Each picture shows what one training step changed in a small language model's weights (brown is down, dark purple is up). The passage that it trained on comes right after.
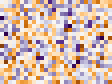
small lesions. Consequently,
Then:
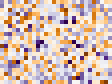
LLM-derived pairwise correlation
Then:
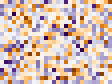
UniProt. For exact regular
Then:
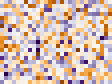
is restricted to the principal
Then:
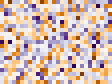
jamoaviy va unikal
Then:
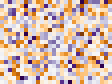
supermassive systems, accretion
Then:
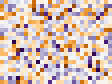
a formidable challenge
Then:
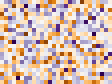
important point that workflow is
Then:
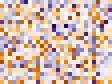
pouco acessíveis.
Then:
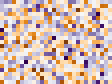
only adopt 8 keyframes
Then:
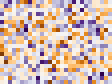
de los autos”*. En
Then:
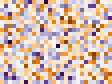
ва антропоген
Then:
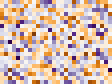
in one-to-one
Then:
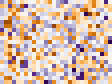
Négligence de la
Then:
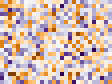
grammga ko'p don
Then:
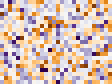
Baseline system, with higher
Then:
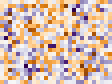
A.Q. O'zbek
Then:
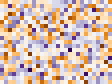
se ve afectado. El
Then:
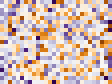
muammolarni hal qilishda
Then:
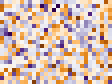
regolith. To achieve
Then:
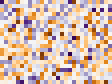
leasehold rights,
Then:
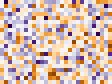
der eine Anwendung als
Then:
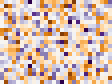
the estimation of neighbors with
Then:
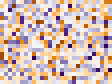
beperkte omvang
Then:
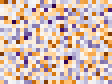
(матеріали до
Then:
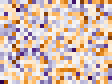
de poemas sobre a importância
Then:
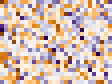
the same ISA while using different
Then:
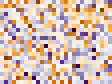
et Thompson,
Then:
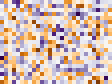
to the Raman response comes
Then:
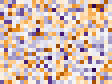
triplet excitations is
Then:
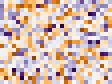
colour structure. The main reason
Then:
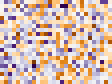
parallel to the applied field, and
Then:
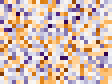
шість етапів
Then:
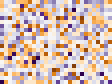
that they would not obtain their classical
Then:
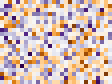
Galactic absorption due to the high
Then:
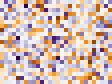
sketch size is shown in
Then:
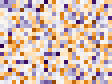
tanto la creación como la
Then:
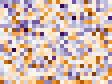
de desarrollo urbano y
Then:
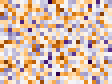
and the desired open ear transfer
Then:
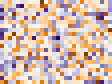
observations of CMZ was proposed
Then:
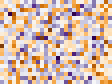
wave Born approximation. As
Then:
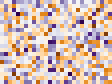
gerakan lingkungan
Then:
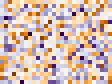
event is being transmitted at lower
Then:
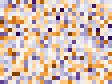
\end{equation} depending
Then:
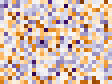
компактности озера
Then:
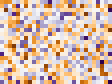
the other having a backward
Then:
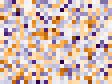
efisien, serta
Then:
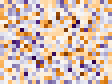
agree well. In Appendix
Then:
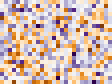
aggressor does not know
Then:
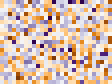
bo‘lgan talabni
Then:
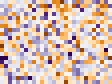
surface, while the core of the
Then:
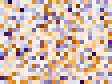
face by leveraging their general
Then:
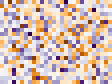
conocer lo relativo a
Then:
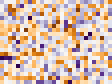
chute de burin),
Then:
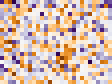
given a example to understand the
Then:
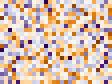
пропонує три
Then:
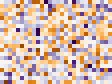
через USB та
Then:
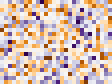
K - мгновенное
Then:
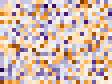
as a co-author in
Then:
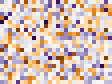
that: \begin{equation}
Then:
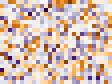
недель – 93%
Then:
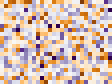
neologizm deb qaralgan
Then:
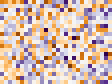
помощи. //
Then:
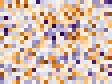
proposed for audio classification,
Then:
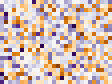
that has an influence on conditional
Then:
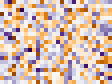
devices used to compute the
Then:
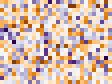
- \frac{\partial \langle
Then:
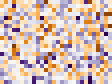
definidas políticas de control
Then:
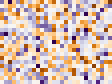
el entorno natural. La
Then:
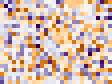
resultados identificam a liderança
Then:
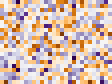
the Stokes field,
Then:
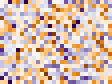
of minimal codewords a code
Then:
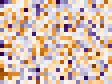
is also continuous: this follows from
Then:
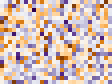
as \begin{equation} C
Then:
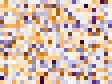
que compartilham notícias
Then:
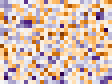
é essencial investir em
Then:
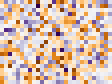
the minor radius of the
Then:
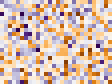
etmesi de çalışanların
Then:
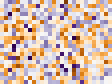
solidariedade, de
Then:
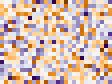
logic and SECHAND
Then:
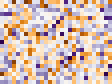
wave function so that its couplings
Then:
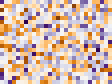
у такій послідовності
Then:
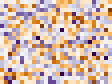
It analyzes international
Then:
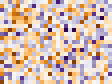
\alpha + F_1
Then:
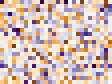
to over-parametrization and
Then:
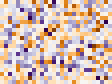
podendo ser construída em
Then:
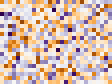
va Avstraliya
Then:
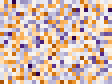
task, requiring strategies
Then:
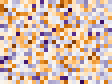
and the validness for general cases
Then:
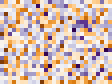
é minoritária,
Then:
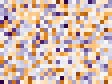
bosonic state is approximated with
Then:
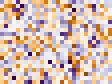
bostirilgan. Yunon
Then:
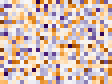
e os entraves para a
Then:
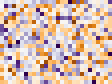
from the reverse process. An
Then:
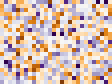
elementlar manbai hisoblanadi
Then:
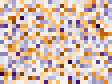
that can utilize readily available
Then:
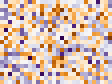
and the illuminating it
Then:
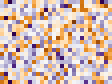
equivalent formulations of the same
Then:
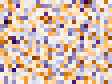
that imitate productive activity,
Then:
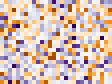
used on the printing
